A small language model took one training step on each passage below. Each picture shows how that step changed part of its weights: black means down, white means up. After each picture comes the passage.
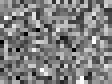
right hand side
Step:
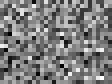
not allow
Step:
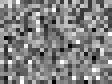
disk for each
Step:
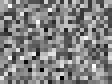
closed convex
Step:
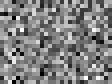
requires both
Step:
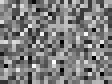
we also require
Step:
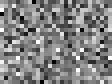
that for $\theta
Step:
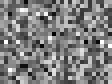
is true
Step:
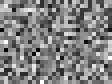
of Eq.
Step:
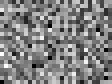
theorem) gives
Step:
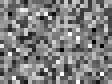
is not the
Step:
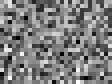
string effective
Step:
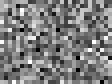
$\eta$, and
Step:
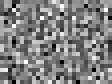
interested in
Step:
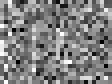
0$. Therefore
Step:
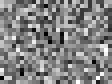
with the locally
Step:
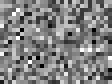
For given points
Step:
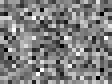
up to corrections
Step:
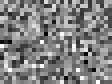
expansion of
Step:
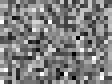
$B$ and
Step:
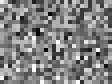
implies the result.
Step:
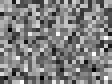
parameter regime
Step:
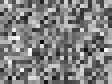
compute the
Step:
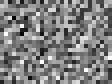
set of a
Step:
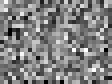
plays the same
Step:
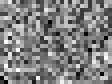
photons (see
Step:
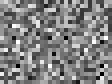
curve has 2
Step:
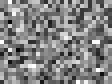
PSF of
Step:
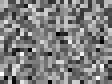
dependence of the
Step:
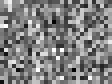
a specific
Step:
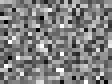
hard but
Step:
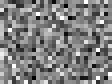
from the last
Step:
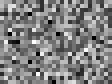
studies of
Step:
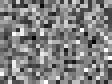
function of the
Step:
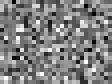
solution, no
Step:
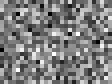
functions. In this
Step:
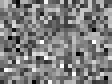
this estimate with
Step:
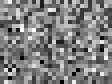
path &
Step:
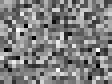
the case of
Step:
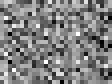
bosons and
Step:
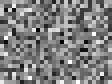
to have a
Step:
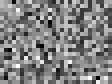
However the large
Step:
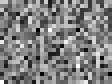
be applied
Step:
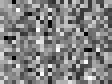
However, for
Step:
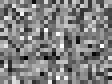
not convex is
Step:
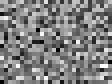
as predicted
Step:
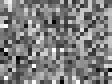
a special case
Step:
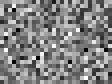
to optimize
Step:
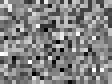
concentration in
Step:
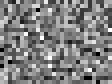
following observations all
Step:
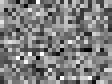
for a single
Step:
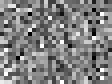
than those obtained
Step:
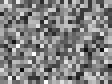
computes the
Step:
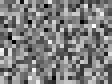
an average
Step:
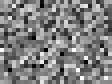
ratio of
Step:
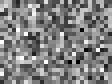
which APM
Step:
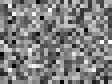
nature of the
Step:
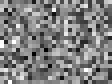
inclusion is
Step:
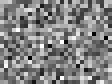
and gives a strong
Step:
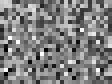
where $\alpha =
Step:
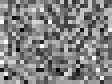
$a$ and
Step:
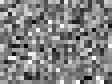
\hline 1 &
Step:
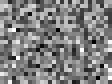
obtained with the
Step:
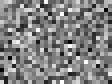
and H\o
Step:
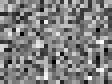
calculations now
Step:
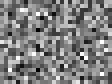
is tested
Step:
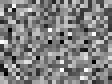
to do some
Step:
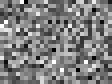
scale of the
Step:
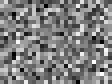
represent the
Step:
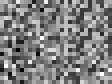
equivalent to the
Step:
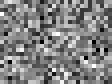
grid. The
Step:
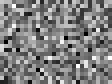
support even more
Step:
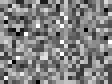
further we
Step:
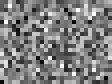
this wavelength
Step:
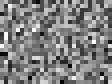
similar rate
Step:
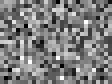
the products
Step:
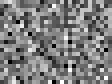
wall are
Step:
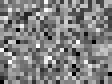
main output of
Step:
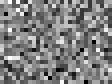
Xisco and
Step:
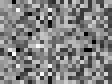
However, it
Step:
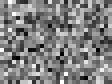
1. Since there
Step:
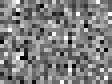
wanted to
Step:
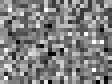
standard relation between
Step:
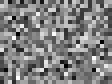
set $S$
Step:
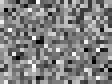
for which one has
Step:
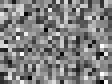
We obtain a
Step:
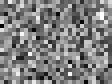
we begin with
